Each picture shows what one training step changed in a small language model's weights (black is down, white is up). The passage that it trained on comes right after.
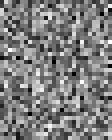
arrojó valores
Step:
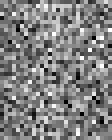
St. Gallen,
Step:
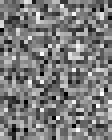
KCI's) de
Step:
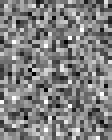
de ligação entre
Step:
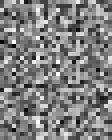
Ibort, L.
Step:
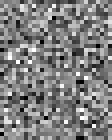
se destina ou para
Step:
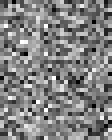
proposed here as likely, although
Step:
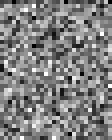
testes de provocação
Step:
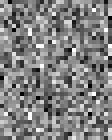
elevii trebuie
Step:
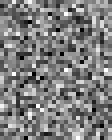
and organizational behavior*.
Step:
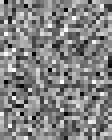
total joint replacements
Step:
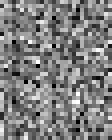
il passaggio
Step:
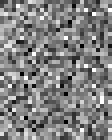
средство формирования
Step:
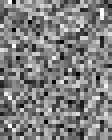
interaction force acting on
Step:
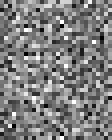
be carried on {\em
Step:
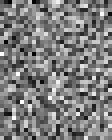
passed to a quantum
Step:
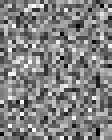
superior, incluindo
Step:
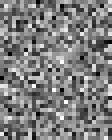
de la comunidad, la
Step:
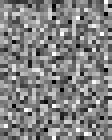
personas que duermen
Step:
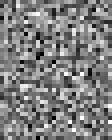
Финансы и
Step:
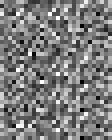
ET AL.
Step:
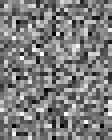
de agosto de
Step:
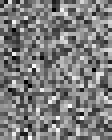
software Mercury
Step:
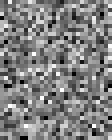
activity state as we observed during
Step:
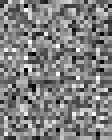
the macroscopic polarization
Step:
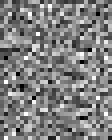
matter are studied in the framework
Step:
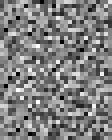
ICA imaging using limited
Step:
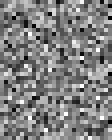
1 and 2, the output
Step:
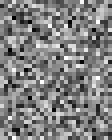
and supervised machine
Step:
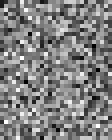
the transition temperature, as seen
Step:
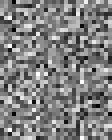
Deep Learning models were
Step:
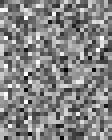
resembling the
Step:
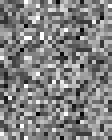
policies on large
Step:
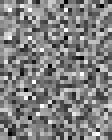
at zero temperature. In this
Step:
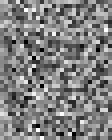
time-delay axis.
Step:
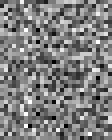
the center of the left
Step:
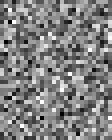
code fulfills this
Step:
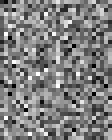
asoslangan. Ushbu
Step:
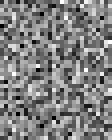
yakuniy natijasi
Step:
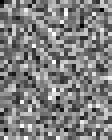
resort to a closure
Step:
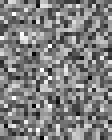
pion form factors.
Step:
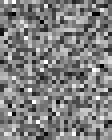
the ground-state charge density
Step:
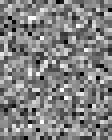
becomes smaller because the entanglement is
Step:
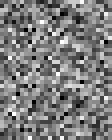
of Cygnus
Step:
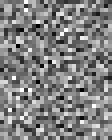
could detect neutral particles. A
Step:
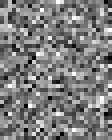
becomes obvious, that
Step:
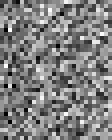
all colorings of the
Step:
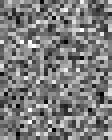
in grade XI
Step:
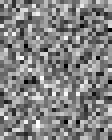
tot drie. Een
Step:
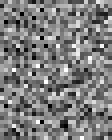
Amaral, die
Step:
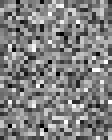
this translates into an
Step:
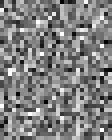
Turkiston degan
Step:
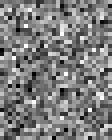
discusión y las
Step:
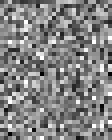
artık bu alan
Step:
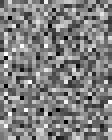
identificação e análise de
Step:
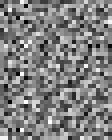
ALMA publications
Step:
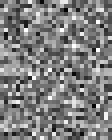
of these works are so far
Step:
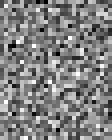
Impact Factor:
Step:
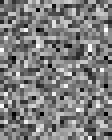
equations of motion derived from the
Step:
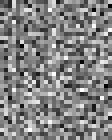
to account correctly for the
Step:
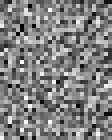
parameter rather than a physically
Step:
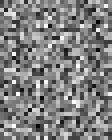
moddiy boylik
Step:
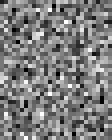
quantum metrology,
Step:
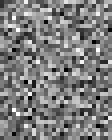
obtained by taking the limit of
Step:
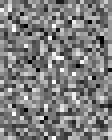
abordado as condutas
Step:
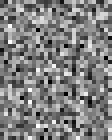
отрицания, что
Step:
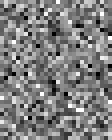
[4] Natijalar
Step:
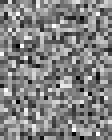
phase transition separates two phases
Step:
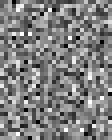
краще розділити
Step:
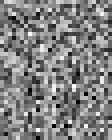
numele venerabil,
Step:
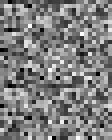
mejorar en el proceso
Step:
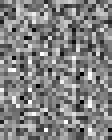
последние пять
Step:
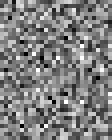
химических методов
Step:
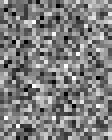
verschiedene Arten
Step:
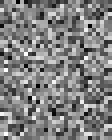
y Vargas,
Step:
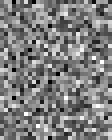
spectrometer system will be
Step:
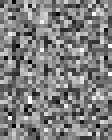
gradients present at the moment
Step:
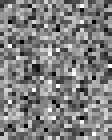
has become an integral and significant
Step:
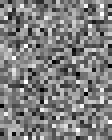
discurso sobre si
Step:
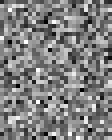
t))$ is approximately expressed
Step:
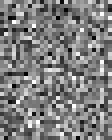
moving frames:
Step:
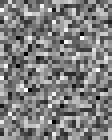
symmetric solution of the vacuum
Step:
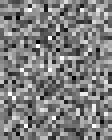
in order to tune some
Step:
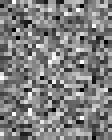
and wake in the
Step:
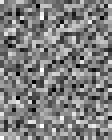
$\sigma_{\rm lattice}$
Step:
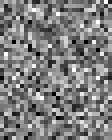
emitting LyC
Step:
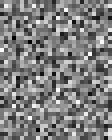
de Posgrado en
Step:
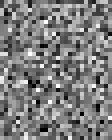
Best objavili
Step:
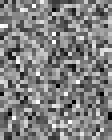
base implique toutes les
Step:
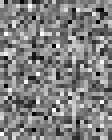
total authentication
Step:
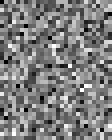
yashil iqtisodiyotga
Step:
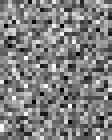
$\tau$ defines the
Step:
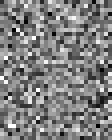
sum up, the validity
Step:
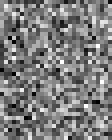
material. En la mayoría
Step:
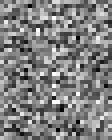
flat black hole in this theory
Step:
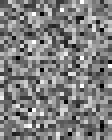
к существенным
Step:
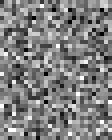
magnetically or heat
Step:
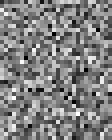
xarajat moddalarini
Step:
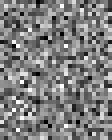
la vestimenta
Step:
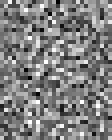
binding energy reported in
